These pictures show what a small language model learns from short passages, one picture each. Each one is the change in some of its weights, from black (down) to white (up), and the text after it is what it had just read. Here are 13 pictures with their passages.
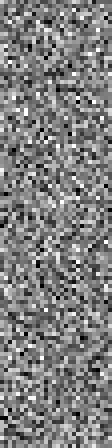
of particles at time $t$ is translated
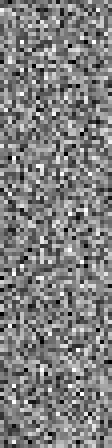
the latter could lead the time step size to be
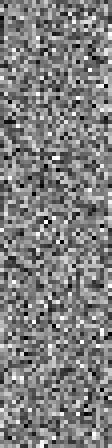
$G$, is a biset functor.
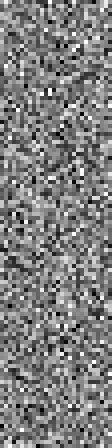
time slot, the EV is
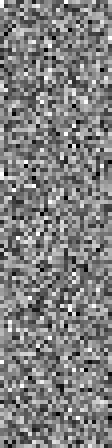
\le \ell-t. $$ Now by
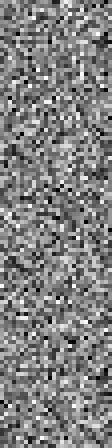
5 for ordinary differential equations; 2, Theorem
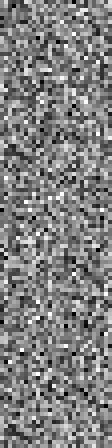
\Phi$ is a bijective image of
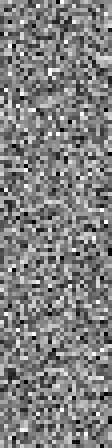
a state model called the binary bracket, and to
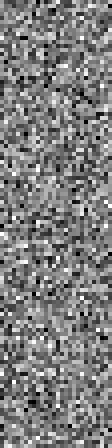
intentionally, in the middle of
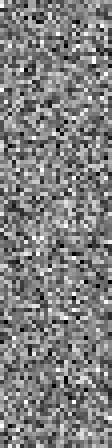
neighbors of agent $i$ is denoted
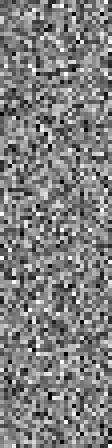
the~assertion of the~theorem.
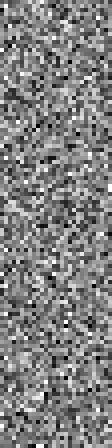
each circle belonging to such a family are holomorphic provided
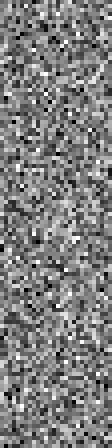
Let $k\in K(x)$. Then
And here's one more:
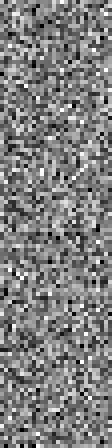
possible payoffs for the player in
